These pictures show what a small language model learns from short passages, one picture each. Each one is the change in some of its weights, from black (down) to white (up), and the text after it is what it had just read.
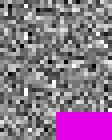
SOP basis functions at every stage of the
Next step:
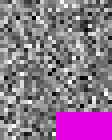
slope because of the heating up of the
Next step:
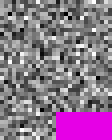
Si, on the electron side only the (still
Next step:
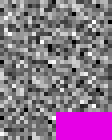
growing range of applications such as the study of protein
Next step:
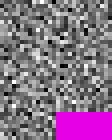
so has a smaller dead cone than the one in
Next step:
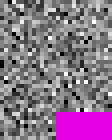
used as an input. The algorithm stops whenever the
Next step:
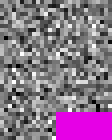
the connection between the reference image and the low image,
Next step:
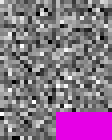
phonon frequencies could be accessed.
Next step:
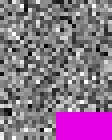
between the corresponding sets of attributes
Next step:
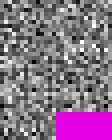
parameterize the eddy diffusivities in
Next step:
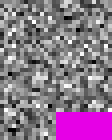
present, making inference approaches amenable and
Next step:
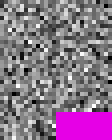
field between the two $e_g$ orbitals is
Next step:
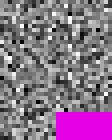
1, 2,.., n)$ that are connected
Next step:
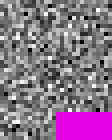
cases the combination of high inclination and a large beam
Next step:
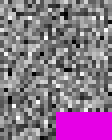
of no secondary electron emission, these boundary conditions can be
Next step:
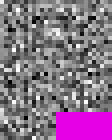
choose (see again footnote
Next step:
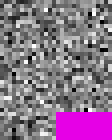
real-fluid behaviors are also conducted using
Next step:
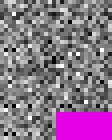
and 900-s exposures and a
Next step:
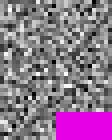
vessels, Velocity magnitude and Pressure
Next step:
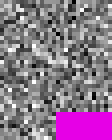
waves in the bulk band gap, which exhibit
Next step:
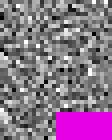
bar so that it is not clear if lattice constants
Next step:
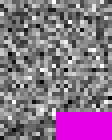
\cite{ref35}, which can be dependent on
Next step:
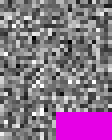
the conformal curvature and the square of the
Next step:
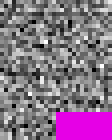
the model violates mass conservation and second
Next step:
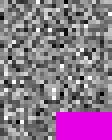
and $V(x)$ (top, right) for
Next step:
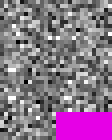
shown in the next section. In view of their
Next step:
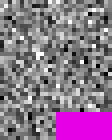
$i$-periodic matrix which we denote
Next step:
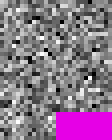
AGNI achieves better EDP than Serial
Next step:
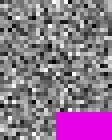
the following relation for subgrid viscosity,
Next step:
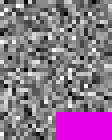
(GRID) is a pair-tracking
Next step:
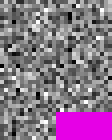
algebra defined so that its first three generators be those of
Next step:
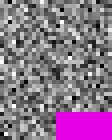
sensitive nuclear burning in Si and O
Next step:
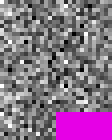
than others. Examples include differing
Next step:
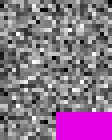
Red AI approach and drastically increase the computational
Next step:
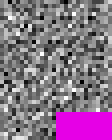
key purpose of CW. As a
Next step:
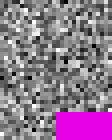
heat power of a rotating NP, with
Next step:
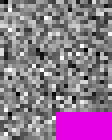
the direction of the edges whose ID is given in
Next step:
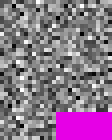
exist in the absence of the solvent
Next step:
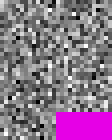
of the indices $A=(\mu ,a)$.
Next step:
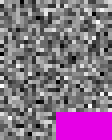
spoils the recommendation result. The
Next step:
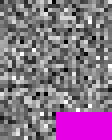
3.5 GPa, we discover
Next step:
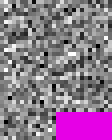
data to $-0.5$. If it is smaller it
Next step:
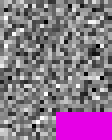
resort to a notation that we borrowed
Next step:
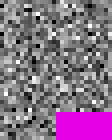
improved predictions for the separated flow transition. All
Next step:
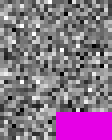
two phenomena, minimization of KZM defects
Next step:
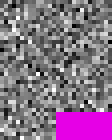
minimum and maximum floor temperature). So far,
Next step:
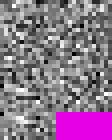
as teleportation channels. Our results show
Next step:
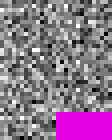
features, which can be suitably studied by means
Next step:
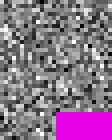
agents. This multi-layered and explicit
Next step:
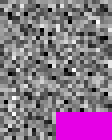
one instead takes an optimization approach to forming an image.
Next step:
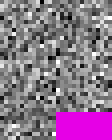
where $E^*_B$ is the
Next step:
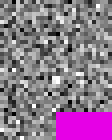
the phase retrieval procedure, we applied the
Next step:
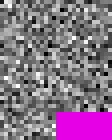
makes $\planea$ smaller than
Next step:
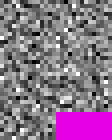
shown in (a); detail in (b).
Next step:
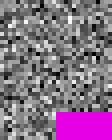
\draw [thick] (10.center)
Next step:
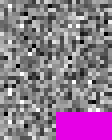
cases, the constraint on $\Omega_m$ is
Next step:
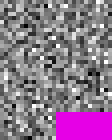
as role-playing simulations, debates, and
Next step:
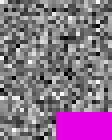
terms of the anomalous dimensions reads
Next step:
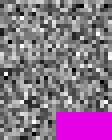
Islamic Law on the city size of
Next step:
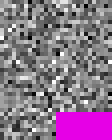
Bee execution completeness rate of only
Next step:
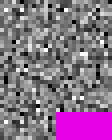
equation one gets: \begin{eqnarray}
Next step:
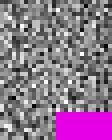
from the end of inflation, which occurs at some scale
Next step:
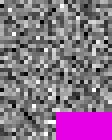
through separate encoders. The resulting embeddings are
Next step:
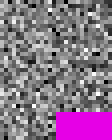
different LOS directions. After that, we compared
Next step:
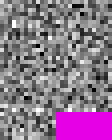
to an infinitely large nonlinearity, and this
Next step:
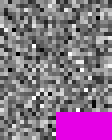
the transmitter as follows: \begin{equation}
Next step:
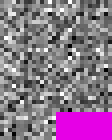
necessary and sufficient conditions in terms of linear response behavior.
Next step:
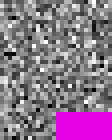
CLD model with finite-size effects. We
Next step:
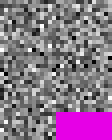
be used for fabricating SW RF
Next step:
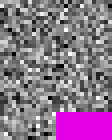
{journal} {Annual review of fluid
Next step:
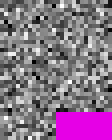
large power overhead. So there is a trade
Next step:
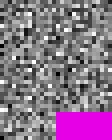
are \emph{the quadratic} and
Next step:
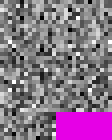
is free electron mass, $\epsilon_s$ the
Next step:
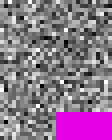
the scientific process and ii) they can be
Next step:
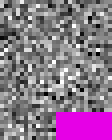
put \eqref{Lhet} into the form
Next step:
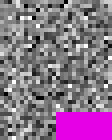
on the last layer and adjusting the training
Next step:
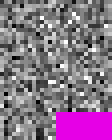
be deterministic rather than probabilistic. We
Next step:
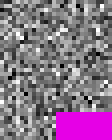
lead to a Sturm-Liouville
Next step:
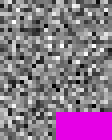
level~\cite{Cullen:2000ef} that
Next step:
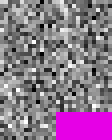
rotational phases. The Minnaert law
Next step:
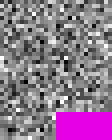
\ge R_i^{\min}$ \State
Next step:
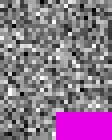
reports of stress and anxiety, with
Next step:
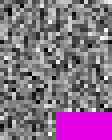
Although Br$\gamma$ and H$\alpha$
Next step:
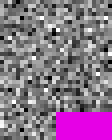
A Williamson-Hall analysis of the
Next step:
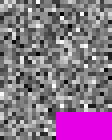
then a magnetic field of magnitude $10^{17}$
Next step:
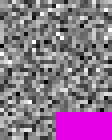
and so on, all of different kinds with different
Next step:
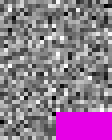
each state at a given time step, based on previous
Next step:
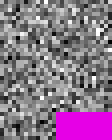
momentum. Any events with more than 2 jets with
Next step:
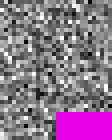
Note that a blocking filter is used to make
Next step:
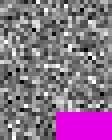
find also different, possibly even more luminous,
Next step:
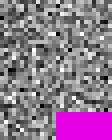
be explained in terms of a linearized analysis around the
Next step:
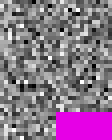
field frequencies, $\chi$ is the interaction constant and
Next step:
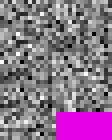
of carrier states in coupled quantum dots; second,
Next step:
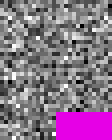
team of the European
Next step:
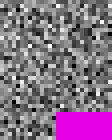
K. Andersen, Phys. Rev. B
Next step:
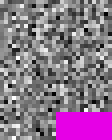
represents the most rational behaviour of the two players.
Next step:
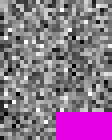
$U(\vec{Q})$ are respectively
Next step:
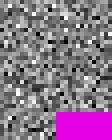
present in SM. An example could be left-right
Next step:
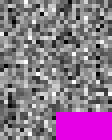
\begin{observation} For any
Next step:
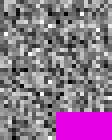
role in shaping their dynamics. In pairwise networks,
